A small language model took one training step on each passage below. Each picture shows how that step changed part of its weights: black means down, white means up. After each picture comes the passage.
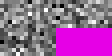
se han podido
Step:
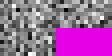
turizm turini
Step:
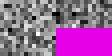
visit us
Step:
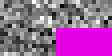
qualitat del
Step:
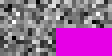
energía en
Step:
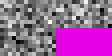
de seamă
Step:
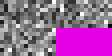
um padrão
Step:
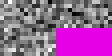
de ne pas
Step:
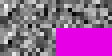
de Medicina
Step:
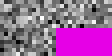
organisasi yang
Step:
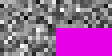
Depression is
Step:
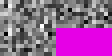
enables public
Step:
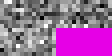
Brasil. Em
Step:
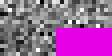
vosita sifatida
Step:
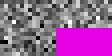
Schulen und
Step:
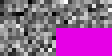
não se trata
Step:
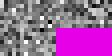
Serce i
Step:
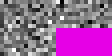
etilishi jarayonida
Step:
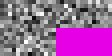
не можна
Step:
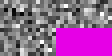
el control de
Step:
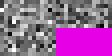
effects in
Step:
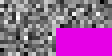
shu kabi
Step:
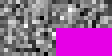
эгаси дея
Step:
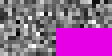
образования на основе
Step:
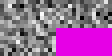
auge y la
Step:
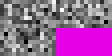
а также
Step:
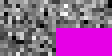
conducta de
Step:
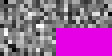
законность таких
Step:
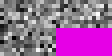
diri, dan
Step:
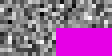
к науке.
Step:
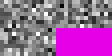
состояния человека
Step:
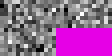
така діяльність
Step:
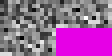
ham pedagogik
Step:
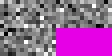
had more
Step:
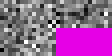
materi ajar
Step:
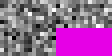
à melhora
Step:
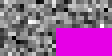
de la contribution
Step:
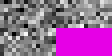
their genre
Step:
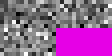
em diversas
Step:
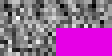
И именно
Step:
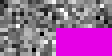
технологій у
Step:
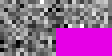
irá sair
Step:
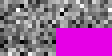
surtout dans
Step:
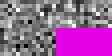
FK mit
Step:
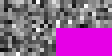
sus bordes
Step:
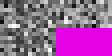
tizimlari va
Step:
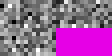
Os setores
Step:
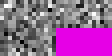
bilan oson
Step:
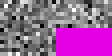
world of
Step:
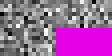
individual va
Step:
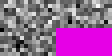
longe das
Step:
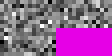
politikk for
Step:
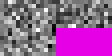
variaciones de los
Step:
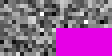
increase in
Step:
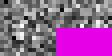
la valeur
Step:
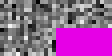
asosiy turdagi
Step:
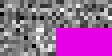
da possibilidade
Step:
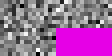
in revised
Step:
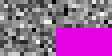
du changement
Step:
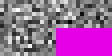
подход к
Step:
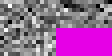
vendég ne
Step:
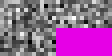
un preț mai
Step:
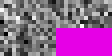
ц а П 2
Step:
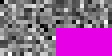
va biznes
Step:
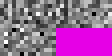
социальной жизни
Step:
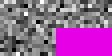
considered the
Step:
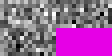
ishlar olib
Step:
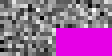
the type of
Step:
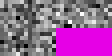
bună și
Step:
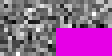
los alumnos
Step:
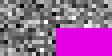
— *maka
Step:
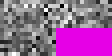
of Oriental
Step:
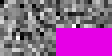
permite un
